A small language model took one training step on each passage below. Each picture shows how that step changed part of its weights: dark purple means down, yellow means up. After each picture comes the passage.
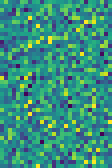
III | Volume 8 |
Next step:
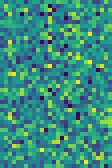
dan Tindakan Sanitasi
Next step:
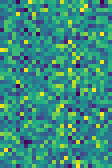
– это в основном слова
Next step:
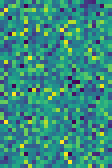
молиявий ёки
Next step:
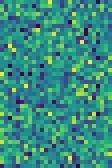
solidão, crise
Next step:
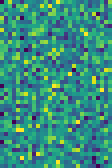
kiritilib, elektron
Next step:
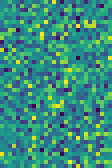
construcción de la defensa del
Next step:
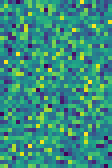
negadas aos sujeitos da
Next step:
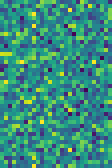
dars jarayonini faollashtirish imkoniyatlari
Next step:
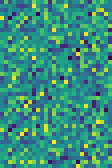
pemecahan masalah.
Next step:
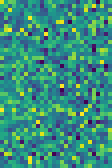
nach § 17 Absatz
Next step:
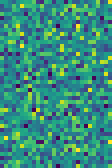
المنطق مباح
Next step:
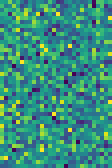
- sevmuq,
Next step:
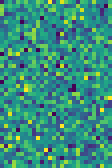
whole patient, his
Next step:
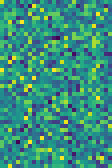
скопление жидкости и
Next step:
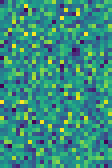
als het om de kosten
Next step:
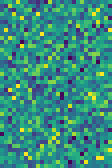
vartotojų ir
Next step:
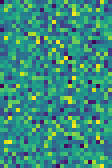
en secrétariat
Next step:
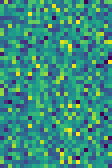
economic activity, business
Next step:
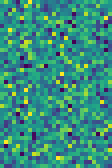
тегишли характер
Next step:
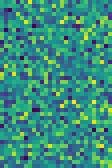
своей деятельности участники
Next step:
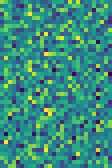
criatividade e com capacidade
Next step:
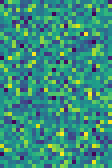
en de producenten of
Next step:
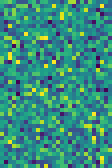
tanto resiste la colonialidad
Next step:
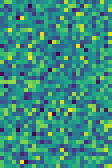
profesionales del maestro
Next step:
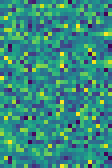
de análisis no solo quedan
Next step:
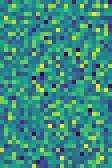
mundial de computadores
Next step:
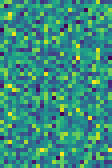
action both within the
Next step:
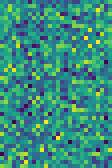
habe mich gefragt,
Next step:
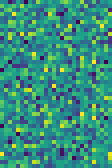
e privati, stanno
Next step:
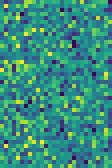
Bundan tashqari, bosh
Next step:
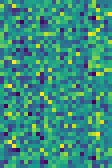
motivation connection are
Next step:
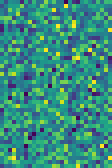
va yoshiga mos bo'lishi
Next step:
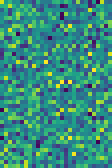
Tool to Enhance
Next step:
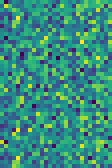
положил голову на
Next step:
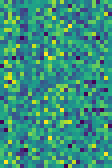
e alcuni canali per le
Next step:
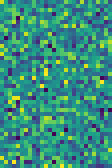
distopik bir gelecek
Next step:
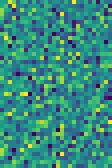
acometido é o que
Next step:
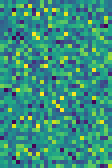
h.k. Ushbu asarlar
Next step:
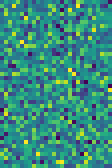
a ser hipocelulares
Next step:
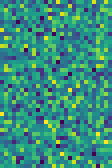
research, problems arising
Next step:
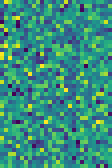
ganz unterschiedlich. Man
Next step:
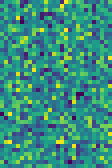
Marenoni, Yanina
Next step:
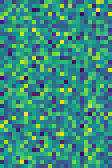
de textos adequados
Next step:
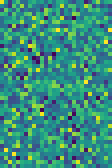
sabzavot, meva
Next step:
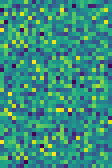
que se relaciona diretamente
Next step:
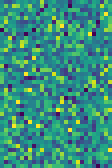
har yili bu ko'rsatkich
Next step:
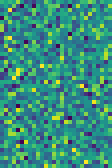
menguji hipotesis yang
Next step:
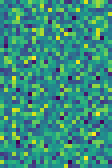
між установами.
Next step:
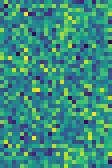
de remoción (a)
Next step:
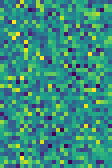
una lógica importancia en el
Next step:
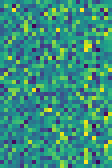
estudio actual está sujeto a
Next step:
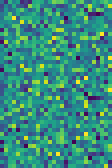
del hábitat por
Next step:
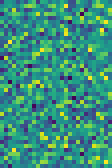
хаотичного та
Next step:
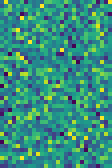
később Le
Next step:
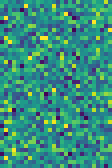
наблюдения от момента
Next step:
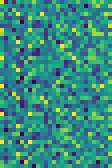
Установка коробки
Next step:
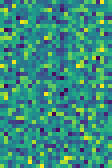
Revisão Técnica).
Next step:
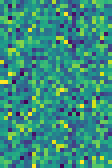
факта, фактическая
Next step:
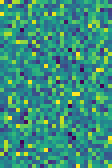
інших розглядалися
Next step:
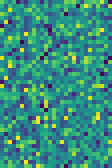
Archive of the Republic
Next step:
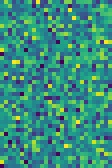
regime. The regime,
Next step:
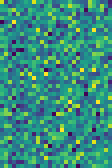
clothing models are
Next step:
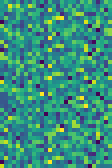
siswa atau antara siswa dengan
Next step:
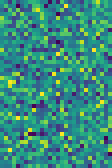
c. El contenido de las
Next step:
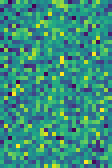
kelbetlik sóz
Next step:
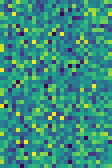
ao medo, luto e
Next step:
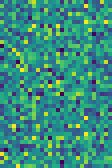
de la figura del profesorado
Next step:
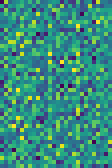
istatistiksel olarak
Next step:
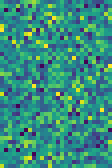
sohasida eng ilg'or
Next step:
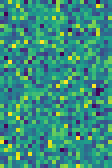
essa música visual dos
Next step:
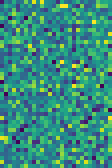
педагогическая инноватика,
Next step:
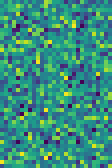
darajasiga ega bo'lgan
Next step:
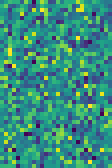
ma'lum bir vaqt ichida
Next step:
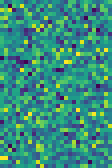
и образование», - 2010.
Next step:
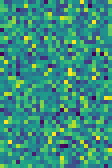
In het prospectus,
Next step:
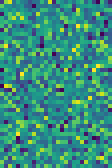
dichalcogenide van der
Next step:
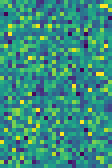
наявність значної
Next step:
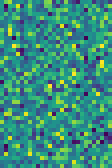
it has hardly been
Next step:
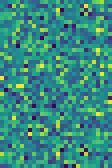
solo el 1-3% de
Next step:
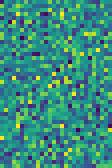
ijtimoiy fikrning mahallalar
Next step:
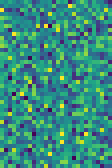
en dicho lugar para que en
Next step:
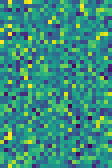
каскадные последствия
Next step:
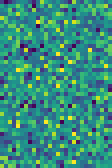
tavsiflanishi mumkin va
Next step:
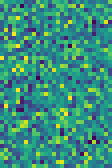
aeranxima deb
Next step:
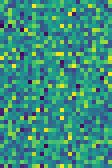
elementi di prova della
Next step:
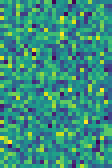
des Standards DACS
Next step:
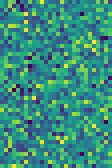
обґрунтувати (на
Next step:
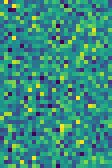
article describes the processes
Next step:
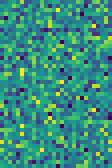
ciltte elif
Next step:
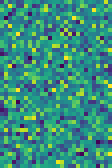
imeyущiesya u
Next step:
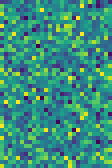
ruhig laut weiter
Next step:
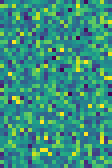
yang berkembang dalam
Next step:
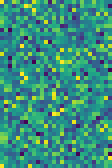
possui autismo, já
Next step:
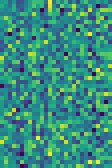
datoriile sale la
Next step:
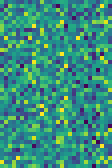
(O'zbekiston) Bosh
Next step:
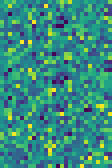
Entreprises du Maroc
